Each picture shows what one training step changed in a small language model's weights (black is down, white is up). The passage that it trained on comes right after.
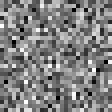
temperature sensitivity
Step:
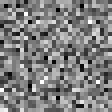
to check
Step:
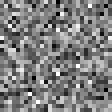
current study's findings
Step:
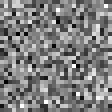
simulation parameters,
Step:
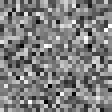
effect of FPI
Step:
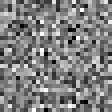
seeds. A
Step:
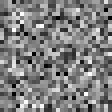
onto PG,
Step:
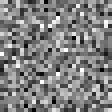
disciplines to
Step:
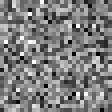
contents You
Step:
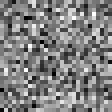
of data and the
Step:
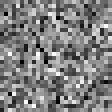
students believe that
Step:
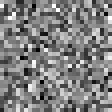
of Eastern
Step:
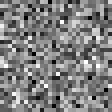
aim was to evaluate
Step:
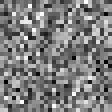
CB for the second
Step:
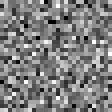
inverse at the
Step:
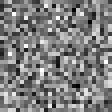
keep regional
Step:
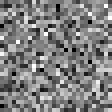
an ocular surface
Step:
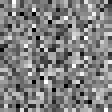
As yet much
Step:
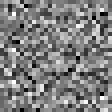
We concluded that
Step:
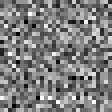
requirement for a
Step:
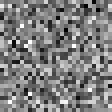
finance is aim to
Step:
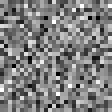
India. This
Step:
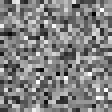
the Gallic
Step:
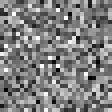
insect pests
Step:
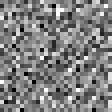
70 days or
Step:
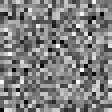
are major contributors to
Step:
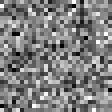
The usage of an
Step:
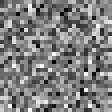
highest rank
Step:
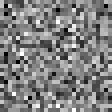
simple comparison
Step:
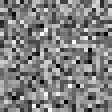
pressure. The
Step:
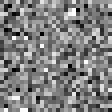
at incident
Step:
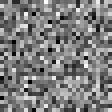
project-process approach
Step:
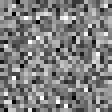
calcium lime
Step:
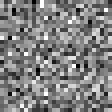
range of values higher than
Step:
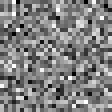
Produced by the
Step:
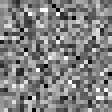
across the adult life
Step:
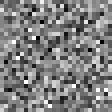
between the fuel
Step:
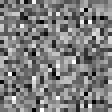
design. Further research
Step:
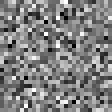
which hardly
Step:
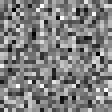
made with the changes.
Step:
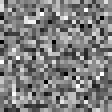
education, but also
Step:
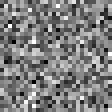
in study area In
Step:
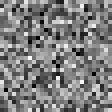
then deploy larger
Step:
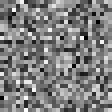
and Bioresource
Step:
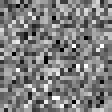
components that will be
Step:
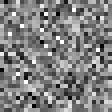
and physicochemical
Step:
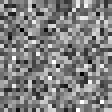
Based on the
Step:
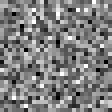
2016). The previous
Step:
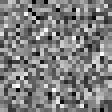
potential for defects.
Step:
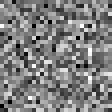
tubewell or
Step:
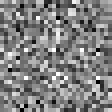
agenda that
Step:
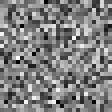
for Bonang
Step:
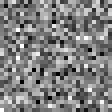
been tested for :
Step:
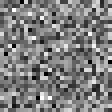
consumption of a
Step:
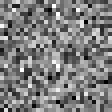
space for the
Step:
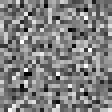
locusts and
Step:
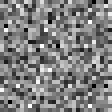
aware of the value
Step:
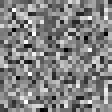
was measured and
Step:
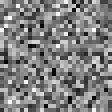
promote destination
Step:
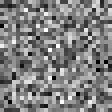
the experimental results,
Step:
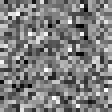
must be queried
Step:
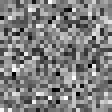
from rather small
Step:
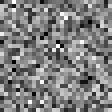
has to say about
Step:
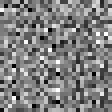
throughout the data
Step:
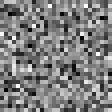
with certainty,
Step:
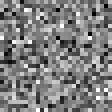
the acoustic
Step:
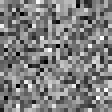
From the EU
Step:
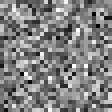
H. Ali,
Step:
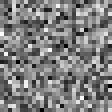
presentation, is
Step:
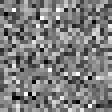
heat transfer
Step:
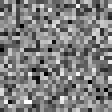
changed the system of
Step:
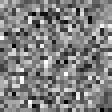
causes of the
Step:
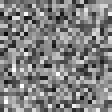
accuracy, and
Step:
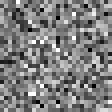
the surveillance
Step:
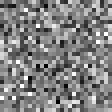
the organizational
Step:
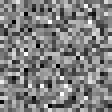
drilling to
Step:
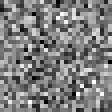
of new cases of
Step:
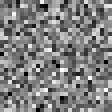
is the difference in
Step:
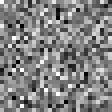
1%. These
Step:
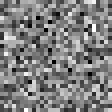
Teachers in
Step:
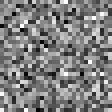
of energy supply
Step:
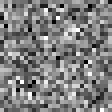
years, great interest
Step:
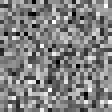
understood as
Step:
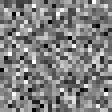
and 24 h after
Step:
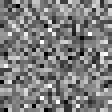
values should not be
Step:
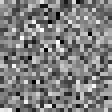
chronologically in
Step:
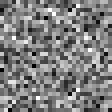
concert, or
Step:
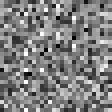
Modernization and
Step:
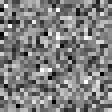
taking three different
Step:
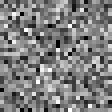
a merchant
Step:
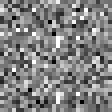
10^9$ compared
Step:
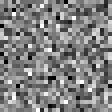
is accepted.
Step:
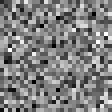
in the computation of
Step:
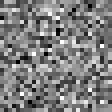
give news to
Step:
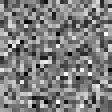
practice of peer
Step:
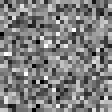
reviewer in various
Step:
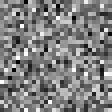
Model for
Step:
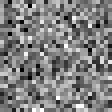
Rapid innovative
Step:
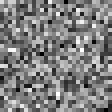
spread foundation can
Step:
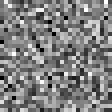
patients with proven colon
